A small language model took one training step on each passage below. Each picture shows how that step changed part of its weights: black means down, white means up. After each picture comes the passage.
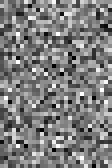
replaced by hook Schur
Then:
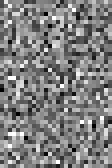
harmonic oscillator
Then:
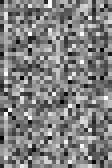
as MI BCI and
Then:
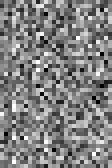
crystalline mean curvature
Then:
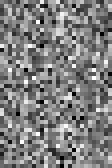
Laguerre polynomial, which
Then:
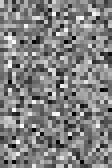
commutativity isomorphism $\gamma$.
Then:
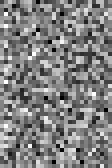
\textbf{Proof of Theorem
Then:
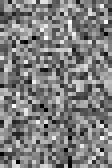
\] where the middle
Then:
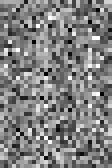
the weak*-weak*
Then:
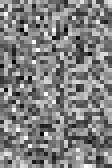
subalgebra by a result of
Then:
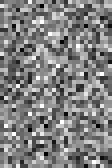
(ii), then we say that
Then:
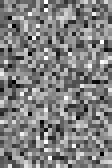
function observed in the numerical data
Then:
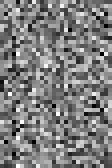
are arbitrary, any other function
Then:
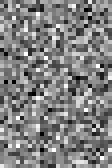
distribution before and after the change point
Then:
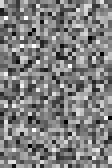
\eean We compute the first
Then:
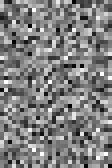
where $c>0$ is
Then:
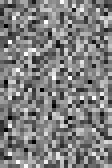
higher-order Wiener
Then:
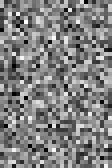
odd. Therefore the first equation
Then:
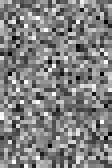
essentially best possible since for
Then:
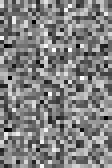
parity-star cutset.
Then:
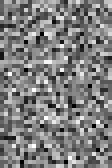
reference to the generating system
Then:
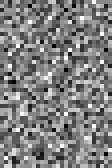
closed ball $X-{\rm
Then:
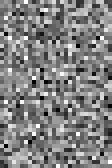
be as constructed from the Poisson point
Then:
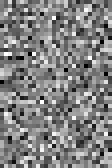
degree two in $G$ and
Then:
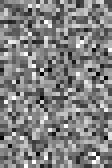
of degree $1$, which follows
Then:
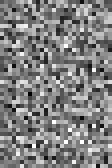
sizes of the cubes
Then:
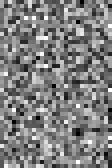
\proofend It is easy to
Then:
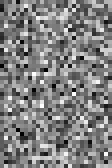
grades. There are also
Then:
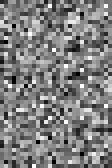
0, \end{equation*}
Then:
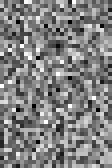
is a 2-covering
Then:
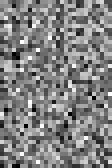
$L^2$. Moreover,
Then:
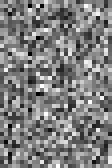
say about finite difference and finite element
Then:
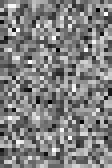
denotes a Stirling
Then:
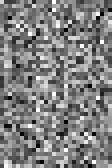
it is the case once
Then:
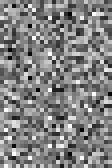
positive projection $P$ is equal
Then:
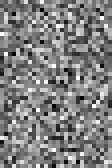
then both the factorial and the
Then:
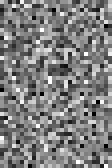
we get, that for $N
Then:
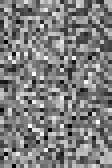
is a continuous function on this connected
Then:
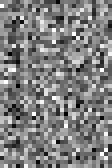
faithful for any $k
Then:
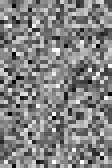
$S$ stabilizes only
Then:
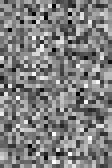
this way is no longer
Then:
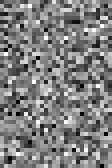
are \begin{equation}
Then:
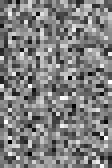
plans. Moreover, we
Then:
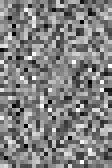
$\Omega$ given by \[
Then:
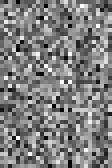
several right gyrogroup structures
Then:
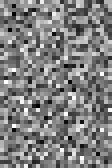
where $C$ is a constant
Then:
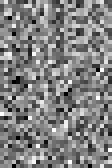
$p$-group for some
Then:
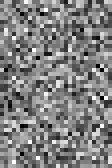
on the cover page % as
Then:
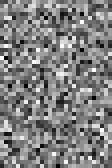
continue the study of applications of
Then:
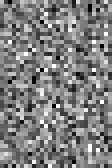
8 spectral modes, as shown
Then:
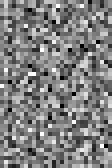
K-polystability for
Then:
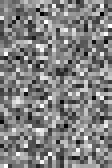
used on more complicated
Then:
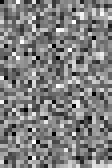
i \leq N_j}
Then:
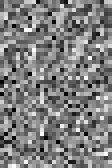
\qquad \nabla q\in
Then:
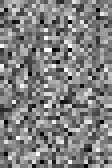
constraints stemming from
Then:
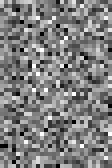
than in Case 5. Because
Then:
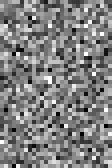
that satisfies $|S| >
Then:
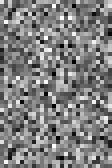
with irregular and
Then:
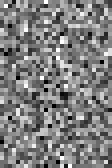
effective methods so far which
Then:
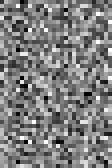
In fact we need to go to
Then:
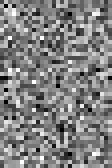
general open map $\tau$ between
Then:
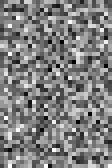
\section{Introduction} In
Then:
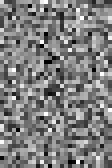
very helpful discussions,
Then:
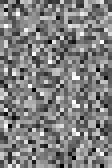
\textit{of coordinate finite
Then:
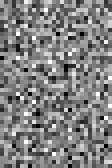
so the Krull dimension of
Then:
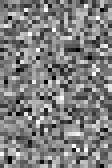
have \begin{equation}
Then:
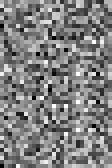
thus by monotonicity of
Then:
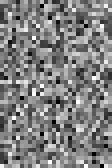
rational in each coordinate, such that
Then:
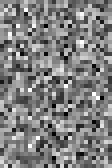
these terms have the form \[
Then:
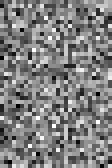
to the bubbles of
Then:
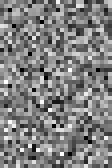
function $f\left(
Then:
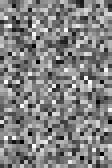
$c$ is any element in
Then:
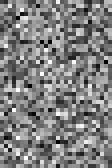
the other tensors are unique when
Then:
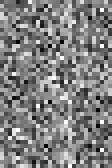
disjoint dyadic intervals
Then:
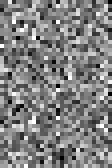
likely reduce the iteration number
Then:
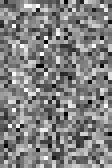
inconsistent system. For
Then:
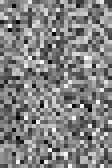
$Z$ (see Fig.
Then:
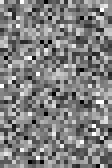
the beginning of lines, where
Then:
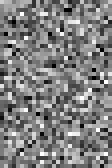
terms, \begin{eqnarray*}
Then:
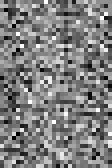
have to be performed or many
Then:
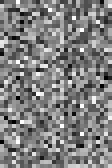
to be {\bf ideal} or
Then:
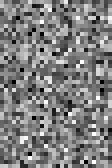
proteins, so it has
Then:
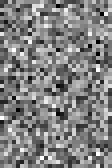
two move elements. All
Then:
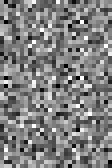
since $\beta < k$, we
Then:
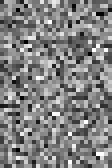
by $H^s$ the
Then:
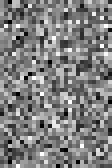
precisely the apogee of
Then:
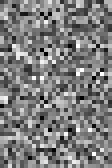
the number of spherical functions
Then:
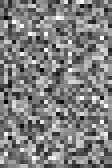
form of cross-products
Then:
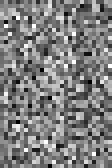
a $*$ superscript instead
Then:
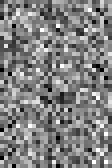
we adaptively choose a
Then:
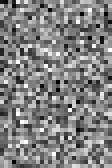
can be constructed using linear finite elements
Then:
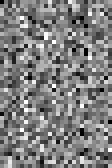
0$ ms) for a
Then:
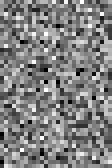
in the field of fractions
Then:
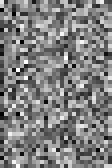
other. The second bottom
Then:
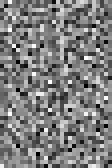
contradiction. \end{proof}
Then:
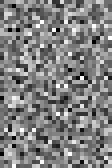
Let $\Lambda$ be a discrete
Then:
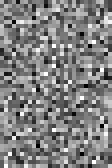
which is inherited by
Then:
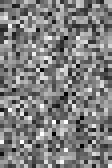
\medskip In this case,
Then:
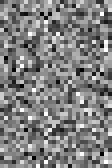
the method in the case of homogeneous
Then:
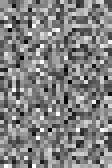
$r$ from $s$
